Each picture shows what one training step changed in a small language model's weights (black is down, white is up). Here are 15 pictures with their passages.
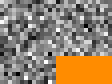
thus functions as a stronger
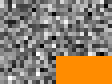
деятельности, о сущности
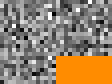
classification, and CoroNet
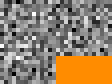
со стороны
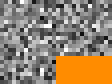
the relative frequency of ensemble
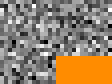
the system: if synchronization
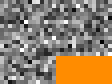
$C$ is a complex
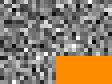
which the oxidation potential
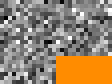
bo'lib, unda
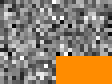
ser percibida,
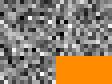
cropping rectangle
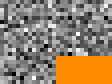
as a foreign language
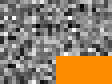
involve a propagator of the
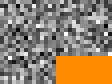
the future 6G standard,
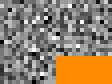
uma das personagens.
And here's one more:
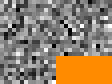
approach from UC3,
